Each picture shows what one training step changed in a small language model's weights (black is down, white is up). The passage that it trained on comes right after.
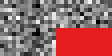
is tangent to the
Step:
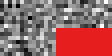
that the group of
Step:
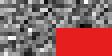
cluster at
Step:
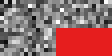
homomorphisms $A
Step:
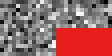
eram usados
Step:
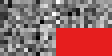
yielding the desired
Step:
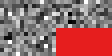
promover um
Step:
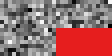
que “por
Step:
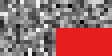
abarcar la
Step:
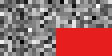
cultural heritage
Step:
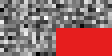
the triangle inequality
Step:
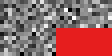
in Subsection
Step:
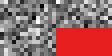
arc and derive
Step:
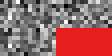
passes the Frobenius
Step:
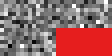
va davlat
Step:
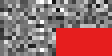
периода T
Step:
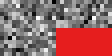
A$ and
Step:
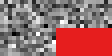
en dat deze
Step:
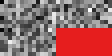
whether to
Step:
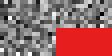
explore the impact
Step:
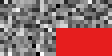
for the functions
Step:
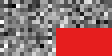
is determined by its
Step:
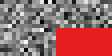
test function:
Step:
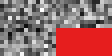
the first part of
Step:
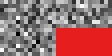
orbits in the same
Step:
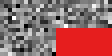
systems of linearly
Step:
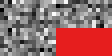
letting now
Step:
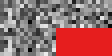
endowed with
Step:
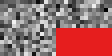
và phân
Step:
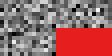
Daher wird
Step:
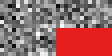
has already been
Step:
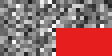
one proper maximal
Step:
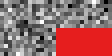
e atitudes
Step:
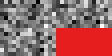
measure in the following
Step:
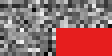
de aumentar
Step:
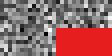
in terms of
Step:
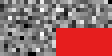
the double covering
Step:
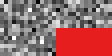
профессиональная деятельность
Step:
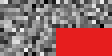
and $k$
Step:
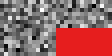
the equality holds
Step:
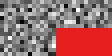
Sierra del
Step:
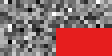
MPM formulation
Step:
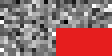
institucionalidade de
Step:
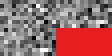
dos seus
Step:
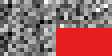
also assume that the
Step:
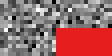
Decision and
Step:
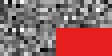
the assumption is that
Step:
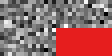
and improvement of
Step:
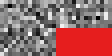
domain which is not
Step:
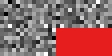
Reduced order
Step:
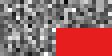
used for the
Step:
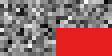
nije u
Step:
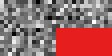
geometric notions
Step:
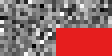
tahlil qilish; -
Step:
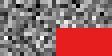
sum (see the
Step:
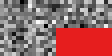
sensitive the
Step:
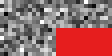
incluye un
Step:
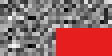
all algebraic order.
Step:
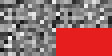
tratamiento que
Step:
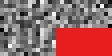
to the development and
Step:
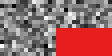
a geodesically complete
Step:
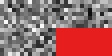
drawing a
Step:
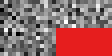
possible distribution that
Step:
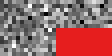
this case, a
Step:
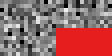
coordinates given by the
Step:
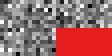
Україні та
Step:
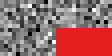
operator, called
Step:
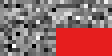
Only the bound
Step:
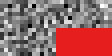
of view thus far
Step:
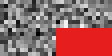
matrix. These we
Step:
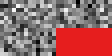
its interpretation in
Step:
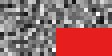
of the domain must
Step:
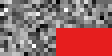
cuando existe
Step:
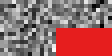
of $e$
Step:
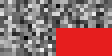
la oportunidad
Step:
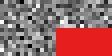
en segundo
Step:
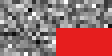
pues en la
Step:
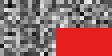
is equal to the
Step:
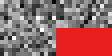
M$ and
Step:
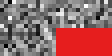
graph has the eigenvalues
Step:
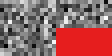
A check for it
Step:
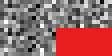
relationship only when
